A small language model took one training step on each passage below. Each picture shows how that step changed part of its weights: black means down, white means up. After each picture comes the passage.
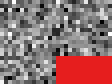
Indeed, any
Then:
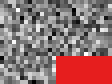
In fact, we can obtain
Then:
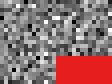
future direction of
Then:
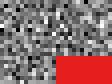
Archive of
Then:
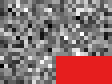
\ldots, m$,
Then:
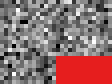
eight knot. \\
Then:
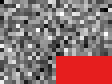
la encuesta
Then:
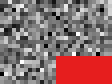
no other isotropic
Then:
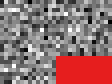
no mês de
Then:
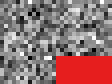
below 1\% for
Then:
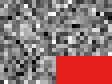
social status,
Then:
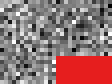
dos cosas.
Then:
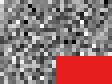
um novo uso à
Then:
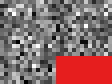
bir qancha
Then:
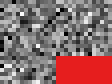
The analysis also
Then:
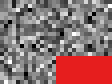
= \overline{g}
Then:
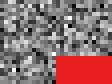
Let $R$ and
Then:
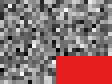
Medical Care,
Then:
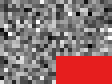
representaban el
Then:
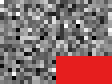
hand side function are
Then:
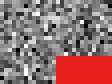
In Vitro"
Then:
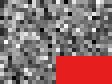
transformed matrix,
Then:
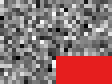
v, w \rangle $
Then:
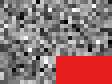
being independent of
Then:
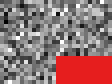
we first know that
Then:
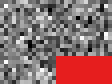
\times \left(A
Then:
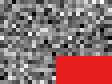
this work is to
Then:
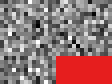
de entrada é
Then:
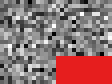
$$ Moreover we
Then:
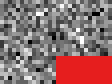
& senzala
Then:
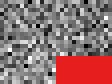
је да
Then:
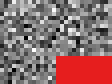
this section, we give
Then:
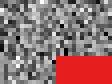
processes.} When
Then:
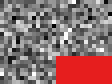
tunes and tribal
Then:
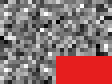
more information about
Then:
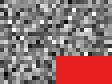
(ver figura
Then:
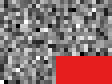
real analytic
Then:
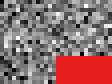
by Sarraga.
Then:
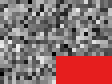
z)| \leq \Lambda
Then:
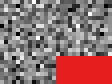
applications in many
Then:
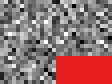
and intensities are
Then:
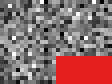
Springer -
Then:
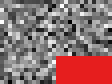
invariant if and only
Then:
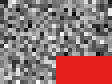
that is optimal in
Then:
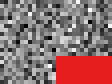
distance to $0$,
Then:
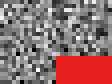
stochastic order
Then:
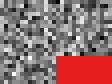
un nivel del
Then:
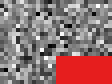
of neurons in
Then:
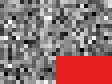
1 do grupo
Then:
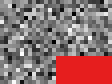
(SBY) dan
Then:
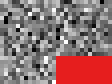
gambar balok
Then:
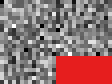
function with primitive
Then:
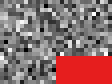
довів, що
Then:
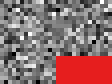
masa Abraham
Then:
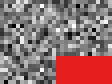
decisions, and
